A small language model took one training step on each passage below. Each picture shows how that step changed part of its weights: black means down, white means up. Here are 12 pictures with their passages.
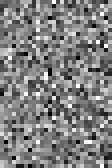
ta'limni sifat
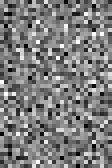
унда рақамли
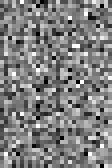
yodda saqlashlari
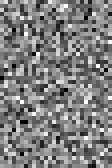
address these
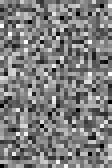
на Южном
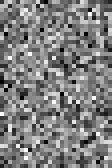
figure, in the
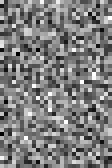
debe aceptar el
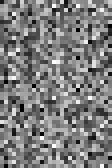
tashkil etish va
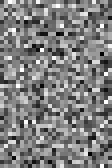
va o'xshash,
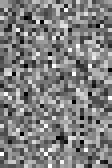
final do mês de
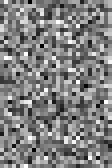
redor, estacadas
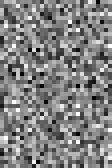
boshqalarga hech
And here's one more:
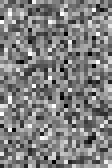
ni anterior
